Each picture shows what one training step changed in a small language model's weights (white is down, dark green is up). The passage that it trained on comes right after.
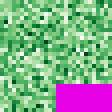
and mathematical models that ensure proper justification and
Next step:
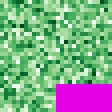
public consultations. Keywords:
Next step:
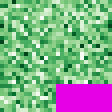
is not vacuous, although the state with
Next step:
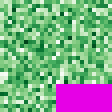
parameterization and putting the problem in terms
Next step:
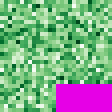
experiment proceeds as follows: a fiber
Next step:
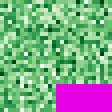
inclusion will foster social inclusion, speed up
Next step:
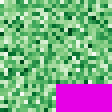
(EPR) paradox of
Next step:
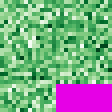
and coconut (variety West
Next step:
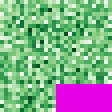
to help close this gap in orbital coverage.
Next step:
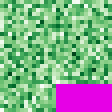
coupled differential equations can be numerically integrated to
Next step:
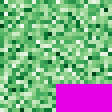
5=Daily or almost
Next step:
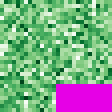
schools, secondary school and tertiary
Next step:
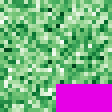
of the results of mechanical and acoustic measurements.
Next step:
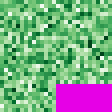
relativistic effects are detrimental for
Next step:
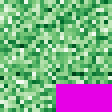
by the system through the utilisation of
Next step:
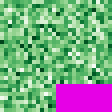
social platforms operating on the information front
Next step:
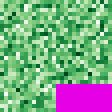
Each sub-layer is displaced by
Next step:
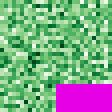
objective of minimizing the cost of the maximum
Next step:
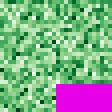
EQUATIONS\ \ IN\
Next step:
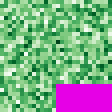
wearing the appliance for the
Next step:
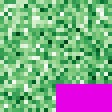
Sun U Book Company
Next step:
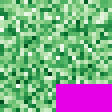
results with QUICK, central
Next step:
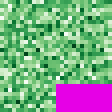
ground state hoping to deepen our
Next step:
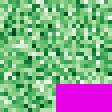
presence of intrinsic excess. The photometry of
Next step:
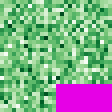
level, these approaches significantly reduce computational complexity while
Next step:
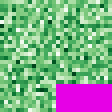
changed to the present day molded
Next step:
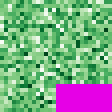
natural gas. The amount of steam generated
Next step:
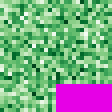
– periodically tested, constant availability,
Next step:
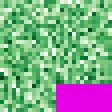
seeds, also known as pulses,
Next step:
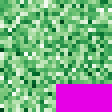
National High School, Candaba,
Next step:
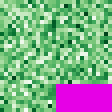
is deemed to be termed as
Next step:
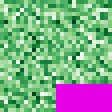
\equiv M_2,$$ with the
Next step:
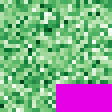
for the experimental determination of fracture
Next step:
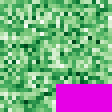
data used in this paper is explained in
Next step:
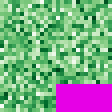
degree on copolymerization processes was
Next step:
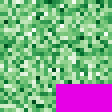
\\ R04 & Invite Link
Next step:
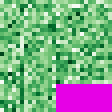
has widely been considered as an important
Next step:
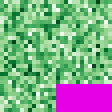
/ 2$ \subsection{Scalar potential
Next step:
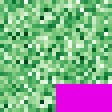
and the digital beamformer is applied to
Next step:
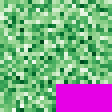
interactive, not additive. In
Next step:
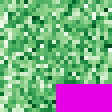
$A$ and $f$, compared with
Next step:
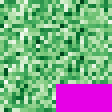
OF ANTHROPOGENIC
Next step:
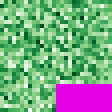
the proposed scheme depends on the security parameter
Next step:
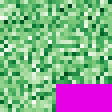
borehole relative to the draw-down
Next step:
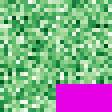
all Avanti Pagina 1 di
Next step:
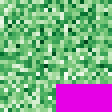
severe, especially in the areas included in the
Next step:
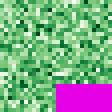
that the escalation of conflicts in
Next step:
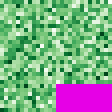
the TEEC and ATEEC
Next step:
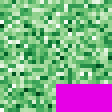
potential than an infinitesimally thin
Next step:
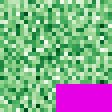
Mixing Curves Mixing
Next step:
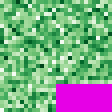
$b_e$ demonstrated distributed temporal effects
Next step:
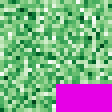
complete reaction to conserve chemical balance,
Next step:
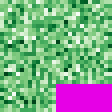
received significant attention from researchers due to
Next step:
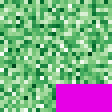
the first and third types of terms in different
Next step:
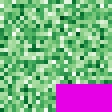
than men (adjusted OR:
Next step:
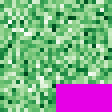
are plasma structures having scale sizes ranging from
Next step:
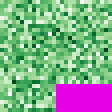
data: a. descriptive sequences of
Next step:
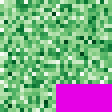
(photons) even from vacuum
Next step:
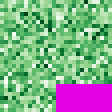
forming cold-water corals
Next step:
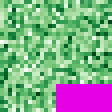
annihilation operators for probe field and
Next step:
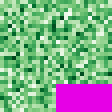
was 98. Data collection was carried out online
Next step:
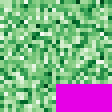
asking for their participation in the
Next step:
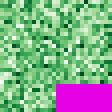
involves the people who seek and receive
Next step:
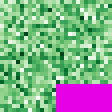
to provide evidence that carbon certificates
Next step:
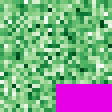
from Bringharaj, it also contains
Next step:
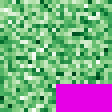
with three repeated phases—requirements
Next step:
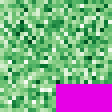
that was used for further study. The optimized
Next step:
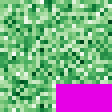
necessity of applying advanced preprocessing techniques
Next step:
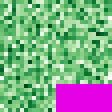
equations for the three vertex functions can be reduced
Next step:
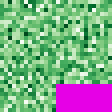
refusals are described in Table 1.
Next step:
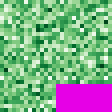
by the time integral of the amplitudes
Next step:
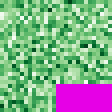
on high-temperature superconductors utilizing
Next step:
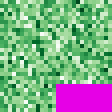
widened roadbed. *Highways
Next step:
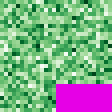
India, for research fellowship and
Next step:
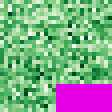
runs against it. The ABC and proposed
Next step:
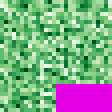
- Cheberkus, D.,
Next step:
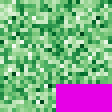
with opportunities to engage in social play and
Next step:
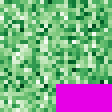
hairs were found. Moreover, the
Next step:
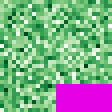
Hence, questionnaires are kept as simple
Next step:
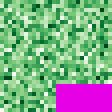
studies have looked at the impact of public
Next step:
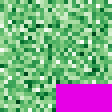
transitioning into scientific investigation in the middle of
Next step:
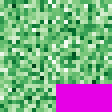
findings. Finally, our study was conducted over
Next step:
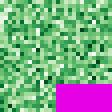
mailing list from a local
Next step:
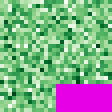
circle and utilizes spring constants to represent
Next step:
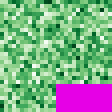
J \omega} = W^T M
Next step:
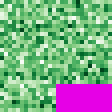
light at glass/carbon interface
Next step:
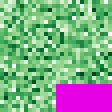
to express my honest gratitude to
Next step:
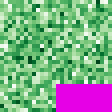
structure of the boundaries between forward and
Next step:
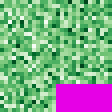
are still limited to the study of only few
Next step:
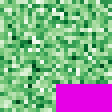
becomes the exact ground state. The generalized
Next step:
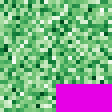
solar dynamo and about the nature of
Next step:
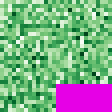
multiplicities. The obtained model parameters and
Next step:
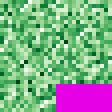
display ultrahigh quality factors $Q$
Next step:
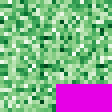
in Benue State, Nigeria
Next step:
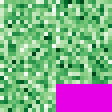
just do what truly feels
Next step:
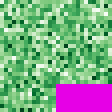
cancelled by forcing the qubit to
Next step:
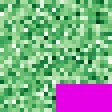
field, (d) gas pressure
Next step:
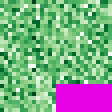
sememe. The nouns denote
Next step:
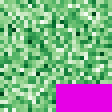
is also illuminating to rewrite
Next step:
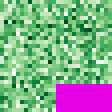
production cycles for systems with magnets
